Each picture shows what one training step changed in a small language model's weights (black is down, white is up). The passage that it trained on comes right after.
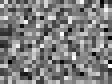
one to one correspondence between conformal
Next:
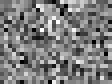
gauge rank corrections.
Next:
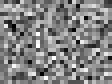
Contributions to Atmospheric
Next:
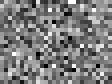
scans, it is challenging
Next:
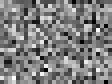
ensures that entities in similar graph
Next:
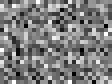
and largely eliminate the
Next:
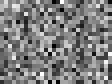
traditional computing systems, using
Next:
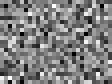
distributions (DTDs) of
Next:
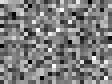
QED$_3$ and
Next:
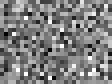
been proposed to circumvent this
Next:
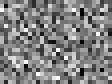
on natural speech, leaving
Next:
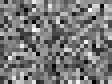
lattice SOS-model instead of
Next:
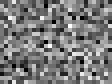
(hard-rods) configurations
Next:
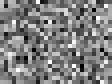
with very weak amplitudes, ranging
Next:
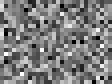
of the sample, although there is
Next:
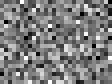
scattering patterns were obtained at room temperature
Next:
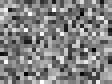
with light neutralino and relic
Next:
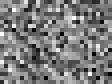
implemented as a collection of
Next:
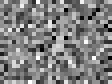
more complicated objects or
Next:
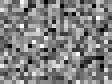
higher than experiment by 2 to 4
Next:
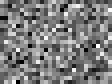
notation $p(\lambda),
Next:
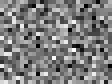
each pulse were calculated at the simulated
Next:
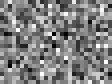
the ratio between the full expression
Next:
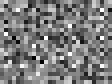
increases, unlike for the
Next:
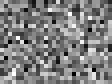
prepared, has a band gap
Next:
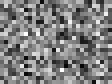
the center of the soliton
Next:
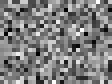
we instead use the localization estimation from
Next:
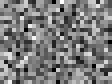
altitude-dependent refractive
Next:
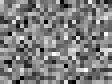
and second harmonic waves remains
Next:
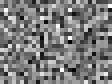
[18] by varying x,
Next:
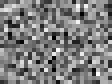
Other techniques do something
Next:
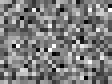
spectrum, scaling laws, and
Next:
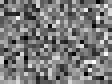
nanowires have been shown to
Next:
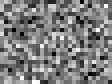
change of $V$ in space.
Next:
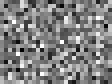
almost at the same velocity, is
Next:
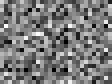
close enough to criticality
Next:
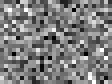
that General Relativity
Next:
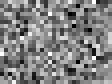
the Cartan matrix of
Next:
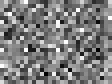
this calculated value and experimental value of
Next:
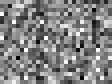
\nonumber \\ &&\left\langle
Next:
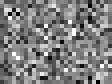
corresponding EOA, the solution to
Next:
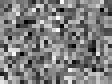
motion obtained from the functional
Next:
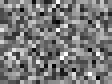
to nanoparticles.
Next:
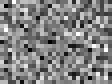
systems from semidetached and
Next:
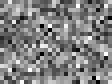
\hline Base architecture ~ &
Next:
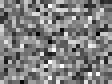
which is by itself valid only near
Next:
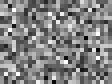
2 the density, field and temperature dependence
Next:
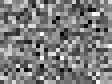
a lower dispersion value,
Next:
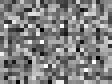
definitions above could also be
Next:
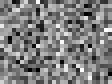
us make a few comments on the
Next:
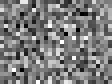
radial velocities and likely creates
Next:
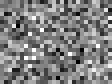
salt and popcorn
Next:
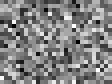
2. In section 3, the gap
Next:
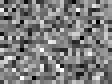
merges if a virtual
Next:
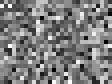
reverberation information and will
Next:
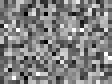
that resonances in the stellar disk
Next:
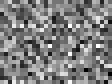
the main focus of the paper, to
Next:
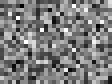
\State Update
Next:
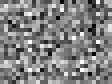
C. Nayak and F.
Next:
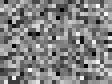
The field $H_{ij}$ in
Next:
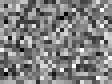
inside the dielectric, hence
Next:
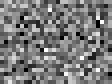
outperform baseline models.
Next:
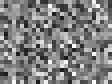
by the external electric field and
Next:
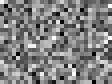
plotted by subtraction of nuclear
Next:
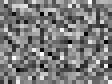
persuasive social
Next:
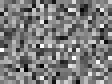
shear algorithm, compared to the regular
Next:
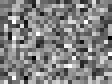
in the GRB jet
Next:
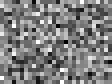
which will receive due attention in other
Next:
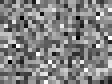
in terms of the metric and
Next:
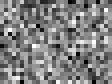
simulations confirm the stability of the
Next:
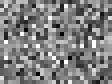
ground truth positions and intensities
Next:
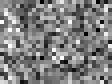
such results were obtained by fixing
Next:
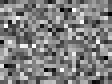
Neighborhood constraints,
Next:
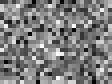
What we have stated then shows
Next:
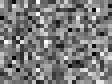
would extend the phase-space
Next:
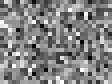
6 & Beta-Gamma &
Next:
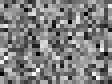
of conditions nevertheless have not
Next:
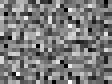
been extensively studied and used to
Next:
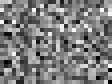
fraction of the elements produced by a
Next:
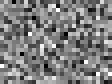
are $n(n -
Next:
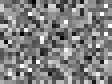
of the number of AVX
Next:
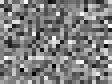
energies $E \simlt 2
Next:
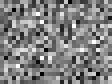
which we will need here. So
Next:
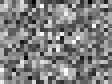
better results and This method will be
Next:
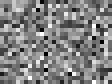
particles around this highest solution and
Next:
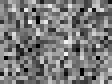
imposed tensorial strains.
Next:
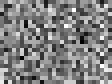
code, any two such errors must be
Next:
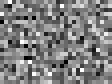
\in U$, then $y
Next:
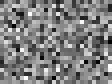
MEMS microphones.
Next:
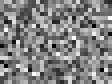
covering the whole spacetime
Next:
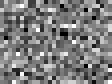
"higher activity in
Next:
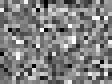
scales: one of the key properties to
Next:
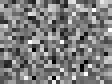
of oceans is also expected,
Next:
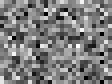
that this calculated surface brightness is
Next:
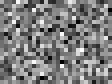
momentum components applied to the QC particles
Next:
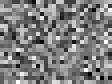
of ``free-edge"
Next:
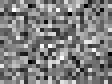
0.02$) and corrections would
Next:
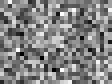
the deviation of the cosmological
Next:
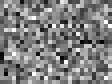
construct a different representation consistent with the
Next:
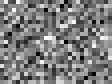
same can be seen in the
